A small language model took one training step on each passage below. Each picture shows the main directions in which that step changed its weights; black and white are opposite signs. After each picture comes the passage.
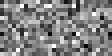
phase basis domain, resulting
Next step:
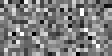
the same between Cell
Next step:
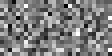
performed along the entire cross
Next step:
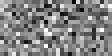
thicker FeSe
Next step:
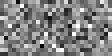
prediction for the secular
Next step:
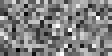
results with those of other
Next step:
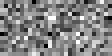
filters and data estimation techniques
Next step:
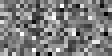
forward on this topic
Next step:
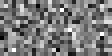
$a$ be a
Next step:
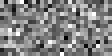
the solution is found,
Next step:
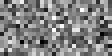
their resistance after the
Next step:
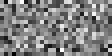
the fact that a number
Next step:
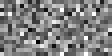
reductions in
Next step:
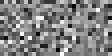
coefficient is unchanged).
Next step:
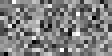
distribution of the relative
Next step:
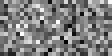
matter fields are involved.
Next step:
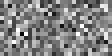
humanoid robot:
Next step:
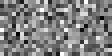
has been chosen to demonstrate
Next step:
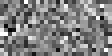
to establish our current understanding
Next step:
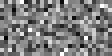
the correlation function averaged in
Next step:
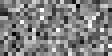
phases, such as formation
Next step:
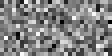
the breakdown voltage
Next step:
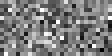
done in what concerns
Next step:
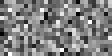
described in the previous subsection
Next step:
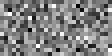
University, Jinan
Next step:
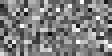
produced at CiS
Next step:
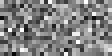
independent and the volume integral
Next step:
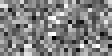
quite different from those based
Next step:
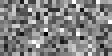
a few percent,
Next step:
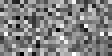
in Fig. 2 carried
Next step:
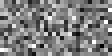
microscopic expression for the
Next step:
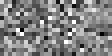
sources (eg.
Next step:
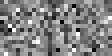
radius puzzle''
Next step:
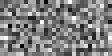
dramatic as seen
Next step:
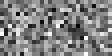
star is in line with
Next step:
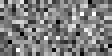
the sensors are
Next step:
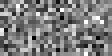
is utilized by
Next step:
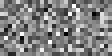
functional consisting of the data
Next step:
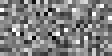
a part generated by the
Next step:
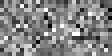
which highlights the importance
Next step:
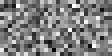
input in panel A.
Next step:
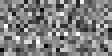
relative to the observer
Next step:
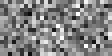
with an analytic equilibrium value
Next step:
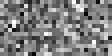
and heavier neutral
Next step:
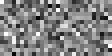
subband. ({\it
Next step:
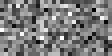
10k words, it
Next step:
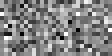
in the presence and absence
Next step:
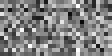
popular than the
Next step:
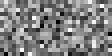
To accommodate a
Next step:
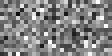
visibilities, we
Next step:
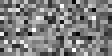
holds (as in stellar
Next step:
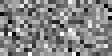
in terms of expected future
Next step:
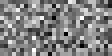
green feature on the right
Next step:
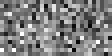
Tong University,
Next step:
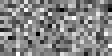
of round key consists of
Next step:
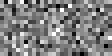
the following couplings between four
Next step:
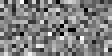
the spectrum in this
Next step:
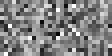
measured branching fractions by
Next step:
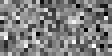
other integrity checking
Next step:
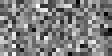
helped the experimentalists
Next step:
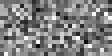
reson}), we find that
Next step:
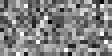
Series, we can
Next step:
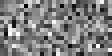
and is determined with a
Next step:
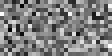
in each panel. Their
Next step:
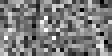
For the general scheme,
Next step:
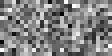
measurement that change the elements
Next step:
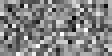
square, and are
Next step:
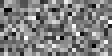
CM energies of the
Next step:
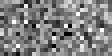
and we have a complete
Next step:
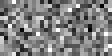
spectrum from being entirely real
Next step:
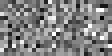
describe sample preparation
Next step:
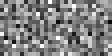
an exponential accuracy is reduced
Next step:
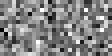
significantly stimulated studies
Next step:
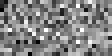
\delta)$ environment have
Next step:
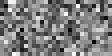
determined. All the estimates
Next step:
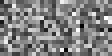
Class II objects in the
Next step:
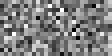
inter-bilayer matrix
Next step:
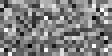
H.\ee For
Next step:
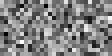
for hybridisation of levels
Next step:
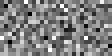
to $\mu$ as
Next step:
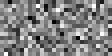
TF probes transmitted
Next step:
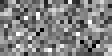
tutoring interactions,
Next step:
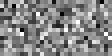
K) the CFs
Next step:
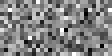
data, as given by
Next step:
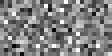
for group $L$.
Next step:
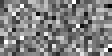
respectively. These partial wave
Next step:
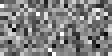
can then concisely
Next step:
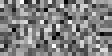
the value inferred from the
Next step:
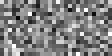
k}) $ for spin
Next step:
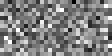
associated physical value. The
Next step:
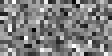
term. The rules
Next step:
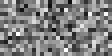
only the receivers
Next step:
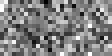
\ee This constraint applied
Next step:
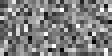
defined up to the density
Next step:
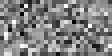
and scientific fundings
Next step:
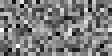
as suggested by the
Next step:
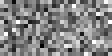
$N$ and
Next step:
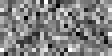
tract by shaping
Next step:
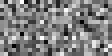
the SMBH sphere of
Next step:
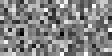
these changes in the
